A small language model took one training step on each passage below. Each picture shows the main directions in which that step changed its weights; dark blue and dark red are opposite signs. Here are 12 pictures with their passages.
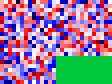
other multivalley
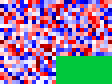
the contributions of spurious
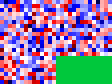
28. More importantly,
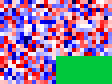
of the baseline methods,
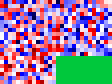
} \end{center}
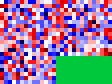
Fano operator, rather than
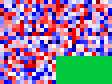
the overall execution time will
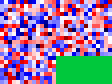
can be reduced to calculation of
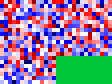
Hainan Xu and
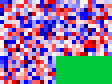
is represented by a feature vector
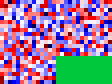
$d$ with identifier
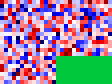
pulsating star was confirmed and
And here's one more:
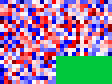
best fit is drawn in
